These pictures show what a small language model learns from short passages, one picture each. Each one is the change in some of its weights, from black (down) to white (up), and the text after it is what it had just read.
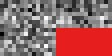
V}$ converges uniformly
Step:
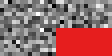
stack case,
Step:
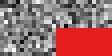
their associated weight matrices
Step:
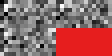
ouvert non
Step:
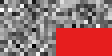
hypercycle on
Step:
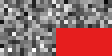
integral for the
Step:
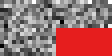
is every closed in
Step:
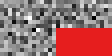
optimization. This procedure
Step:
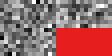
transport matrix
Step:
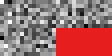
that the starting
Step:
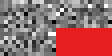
bundles on
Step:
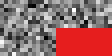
way a partition
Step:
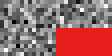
smooth. Moreover,
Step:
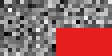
the periodic orbit
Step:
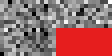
encodes the
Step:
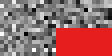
constructing more of
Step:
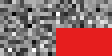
of the corresponding
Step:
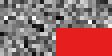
X$ is
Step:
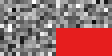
n \leq
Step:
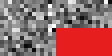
suffices to show
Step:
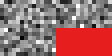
discuss the case
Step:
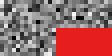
\geq 2
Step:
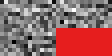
of grade}
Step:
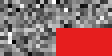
for loops
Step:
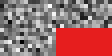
any semigroup action
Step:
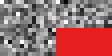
that the sum above
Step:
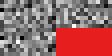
many non-trivial
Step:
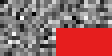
noise and the
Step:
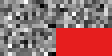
a closed manifold with
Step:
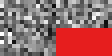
this, for
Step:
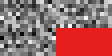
which decay
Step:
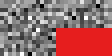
having the
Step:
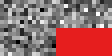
the definition of
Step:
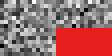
is continuous on
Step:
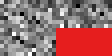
is a smaller square
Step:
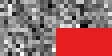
system defined for an
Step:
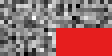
W'$ and on
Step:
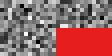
1 with pairwise
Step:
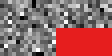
\cdot V$
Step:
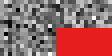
amongst all
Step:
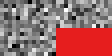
cost with respect to
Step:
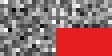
case study that
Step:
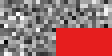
argument similar to
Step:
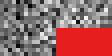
another prime ideal
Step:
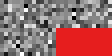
closed rear
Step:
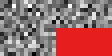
NTF generator
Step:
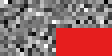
finite case, the
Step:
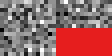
with support in the
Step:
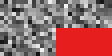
0$ for all
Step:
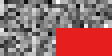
= \nonumber \\
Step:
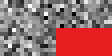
and semistable
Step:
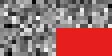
are constant functions in
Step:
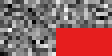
we have used the
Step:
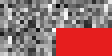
left invariant horizontal vector
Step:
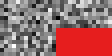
is a positive
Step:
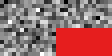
In the following
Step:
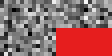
where leaving the
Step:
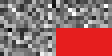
Therefore, it follows
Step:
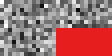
using that $\|
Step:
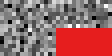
planning according
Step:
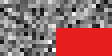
well, respectively.
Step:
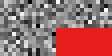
some fixed class of
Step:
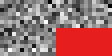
lemma, the
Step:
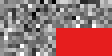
variety ${\cal
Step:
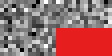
standard finite element approach
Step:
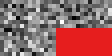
$$ and assume that
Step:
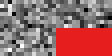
for the family of
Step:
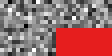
due to the fact
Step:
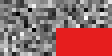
leaves of the
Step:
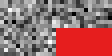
fraction of the
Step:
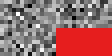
cycles connecting
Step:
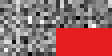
that in dimension
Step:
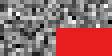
then the permutation
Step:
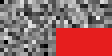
to uncover
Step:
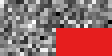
the different types
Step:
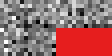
that can be
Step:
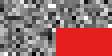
initial domain. The
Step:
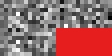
a block of
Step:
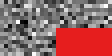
action of the operator
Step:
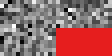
p). Then
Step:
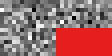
product through composition we
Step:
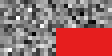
use the fact that
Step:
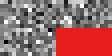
operators from their spectral
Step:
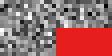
formula, we get
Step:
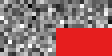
$\alpha$ large
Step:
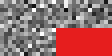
point $x$
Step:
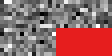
Complex projective
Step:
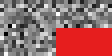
+ \delta
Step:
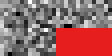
issues of
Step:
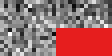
condition is not satisfied
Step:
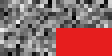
Marxist or
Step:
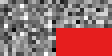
the $\beta$.
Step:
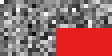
a way that the
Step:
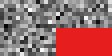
the route
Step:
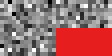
scheme for the
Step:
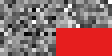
given by the exact
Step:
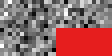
attached to
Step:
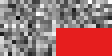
Poisson point process which
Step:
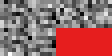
integral of the
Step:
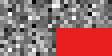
On the other
